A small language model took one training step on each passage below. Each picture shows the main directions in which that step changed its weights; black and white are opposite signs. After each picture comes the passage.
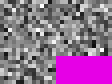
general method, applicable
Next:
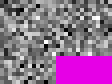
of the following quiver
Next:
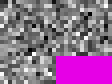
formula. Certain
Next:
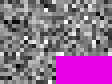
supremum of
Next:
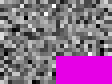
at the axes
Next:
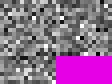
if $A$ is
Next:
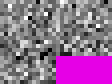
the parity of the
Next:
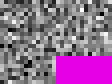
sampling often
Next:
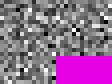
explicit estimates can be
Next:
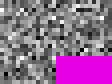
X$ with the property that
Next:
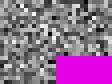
to the total
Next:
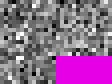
the $(\QQ_\beta
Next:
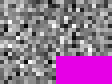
$\QQ$, we must
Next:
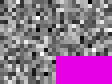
with realized demand vector
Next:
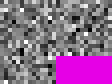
layers bonded
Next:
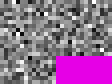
can be selected as
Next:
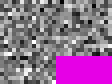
if $j$ is on
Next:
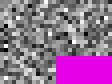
and mCH equations,
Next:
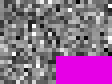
indices of the vertices
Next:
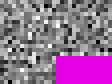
some additional notation
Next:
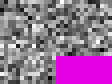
b^2$ for any
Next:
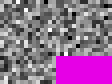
finite Borel measure
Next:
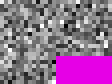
and its optimality conditions are
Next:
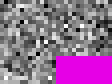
\textit{The line
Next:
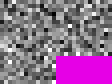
be shown that this also
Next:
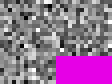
Finally, in
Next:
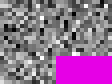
of the integral equations
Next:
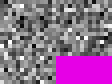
quantify the
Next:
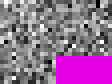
sense: the
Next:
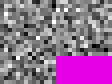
an ODEs,
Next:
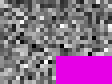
of systems of differential
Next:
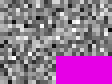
allows us to
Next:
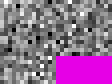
the resulting surface
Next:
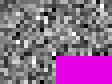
\text{ is defined}
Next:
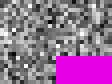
negative of upper
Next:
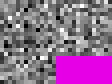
} \draw [line
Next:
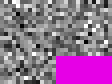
on the relative positions
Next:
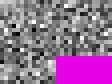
in dynamical
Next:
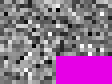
The obtained contradiction
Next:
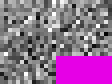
the following results hold.
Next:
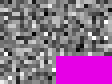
it was discussed
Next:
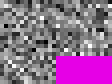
of its minimal free
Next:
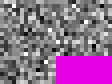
In this short paper our
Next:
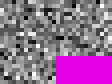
1$. As given in
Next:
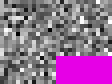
the departure coefficients
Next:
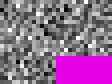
an end vertex from
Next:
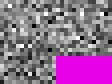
condition expressed in the form
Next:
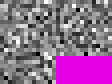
$A \in {\cal
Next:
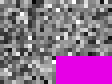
absolute local
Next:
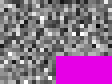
the twist of
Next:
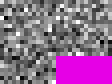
a triangulated
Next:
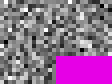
Riemann surface,
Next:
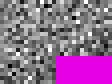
\] This implies that
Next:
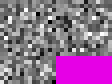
for extension)}. We
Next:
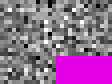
using nominal and
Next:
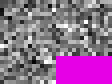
corresponds to modified
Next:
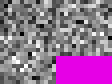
a wide variety
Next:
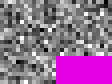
by $\Omega_f$
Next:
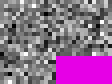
with basis $\{g$
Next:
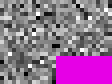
important to be
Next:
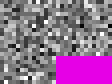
with boundary we define $\hat
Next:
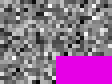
total of coverings
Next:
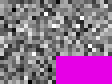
pioneering work
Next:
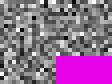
are Morita
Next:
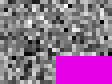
faithful. So
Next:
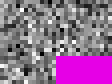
$S$ and let
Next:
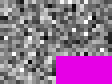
table shows the results:
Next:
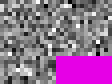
and relatively poor
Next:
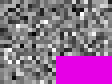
will be sufficient
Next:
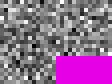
mostly wanted to
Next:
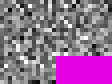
isometry groups are the
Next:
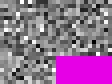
for the Hilbert
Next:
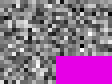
direct sum of uniform
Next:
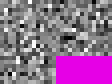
shows that the localization
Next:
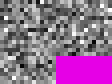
\nu \tau$ in
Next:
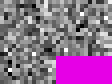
\medskip \noindent The points
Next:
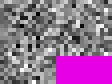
reading the word
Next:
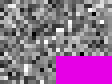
flag manifolds and
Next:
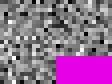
case where only a lower
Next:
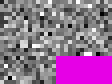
and $g$ are continuous
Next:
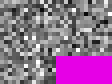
augmentations of
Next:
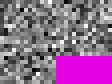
$f$ be the function
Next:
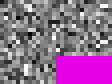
multipliers and
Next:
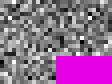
that if we have that
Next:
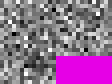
and measures that are connected
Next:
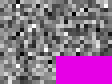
one of the matrix can be
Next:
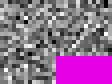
on transforming the equation
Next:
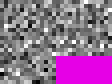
$\nu$ is a
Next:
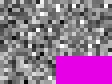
and irredundant
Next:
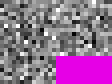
values of $\alpha$, the
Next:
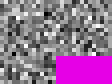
could not find the
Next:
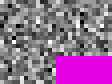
layer-wise smooth
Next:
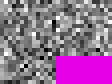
Since $p\prec
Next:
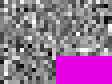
systems. Thus, we
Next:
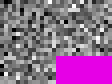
the exponential is
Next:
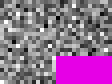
a submanifold,
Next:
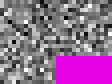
has n convection
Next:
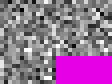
is a reflection.
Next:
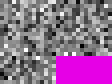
Riemannian manifold into
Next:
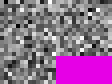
show by induction that if
